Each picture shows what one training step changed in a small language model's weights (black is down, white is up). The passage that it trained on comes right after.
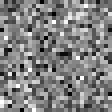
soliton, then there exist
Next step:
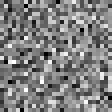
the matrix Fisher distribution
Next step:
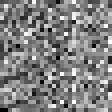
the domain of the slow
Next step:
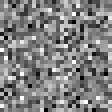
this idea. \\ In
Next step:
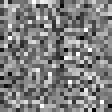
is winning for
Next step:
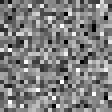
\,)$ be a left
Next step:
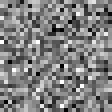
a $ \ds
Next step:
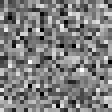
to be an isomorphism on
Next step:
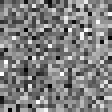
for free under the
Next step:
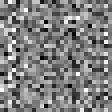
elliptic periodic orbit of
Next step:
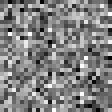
to assume that there exists
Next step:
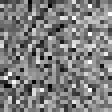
the total intersection number of
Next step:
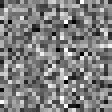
M. Deza,
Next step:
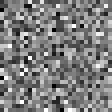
Buslaev and
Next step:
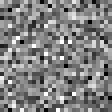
roots other than \
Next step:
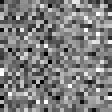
or it lies in the
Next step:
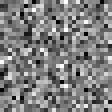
This step critically
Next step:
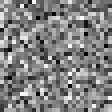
conserved, because,
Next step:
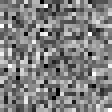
infinite binary tree into a
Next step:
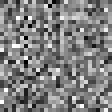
equating the respective
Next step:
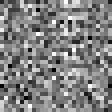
negative semiaxis,
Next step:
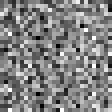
to see that under conditions
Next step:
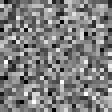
are non-negative and
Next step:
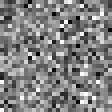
& \cdot & q
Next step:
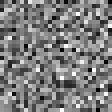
leg and each
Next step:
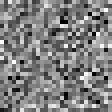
a SAGE code
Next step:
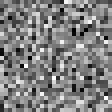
is fully faithful
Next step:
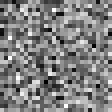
function on $X$
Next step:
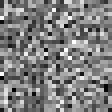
index in the latter.
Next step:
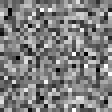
without requiring
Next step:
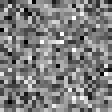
with partial pivoting
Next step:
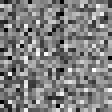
two are either rational double
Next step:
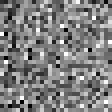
yield the following closed loop
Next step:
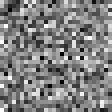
squares (thereby
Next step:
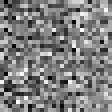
consider CM elliptic curves
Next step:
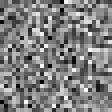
is system of Borel sets
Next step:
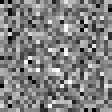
нуль на
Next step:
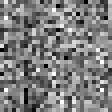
in the next section.
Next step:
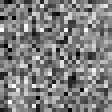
set $\Lambda\subset
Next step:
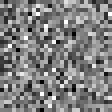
same level curve of
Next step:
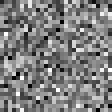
roughly the same
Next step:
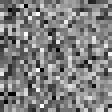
as twisting elements for
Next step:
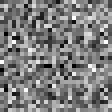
the target Riemannian manifold
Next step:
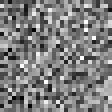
where $n$ is
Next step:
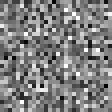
type of elementary transformation for
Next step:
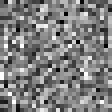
article. For practical
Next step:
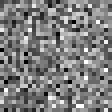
for the Riemannian version of
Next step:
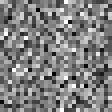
6. Study
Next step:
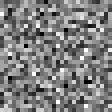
without evaluating
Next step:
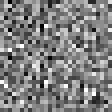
(see the definition of
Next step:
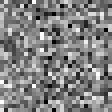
indeed conserved at the
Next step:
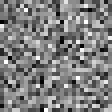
version of the result is
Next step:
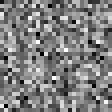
an example of separating
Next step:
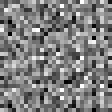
V, \varphi V
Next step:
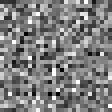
we propose an alternative approach
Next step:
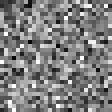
Let $f\in
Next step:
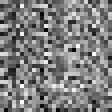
by Galois points,
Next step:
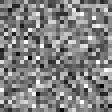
get an explicit exponent
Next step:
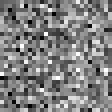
denoted by a continuous variable
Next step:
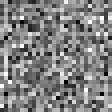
FEM. The
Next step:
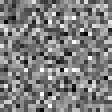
between the irreducible factors of
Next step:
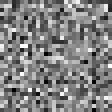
have been constructed, including
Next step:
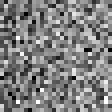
the same rational matrix
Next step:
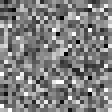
additive subgroup. This follows
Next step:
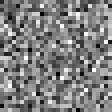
be a complete metric space
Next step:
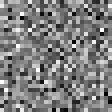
(#Y eq
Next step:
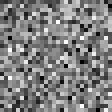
which contradicts the fact
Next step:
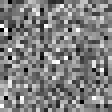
(for a suitable choice
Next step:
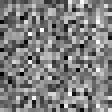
for k1 in
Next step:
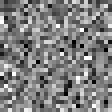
If we can prove that
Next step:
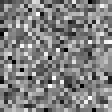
$\phi$. Define the
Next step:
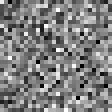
diagram (without
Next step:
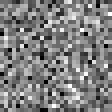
number of variables, making
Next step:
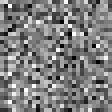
: M\to
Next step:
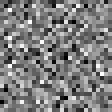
\v Cech cohomology
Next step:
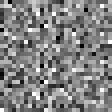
(in time) in
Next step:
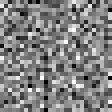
Nyos incident
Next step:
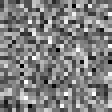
of new generations of
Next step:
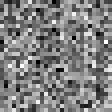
with positive weight function
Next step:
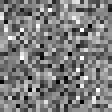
our method has a
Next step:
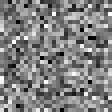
planar infinite sector of
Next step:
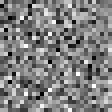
results} A generic homotopy
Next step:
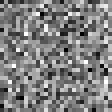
$R$ be a
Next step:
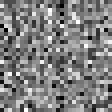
weighted complete intersections are
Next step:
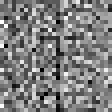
Conversely, any cyclic
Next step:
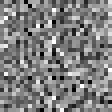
balancer of
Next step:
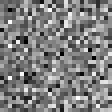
conclusion for the case where
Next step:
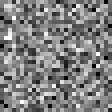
\nabla h_p
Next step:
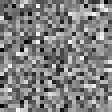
\right]$ in
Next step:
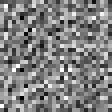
the other hand,
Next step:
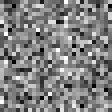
Anyway, our result
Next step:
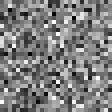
basis for the general
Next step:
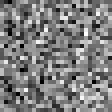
In this section we consider
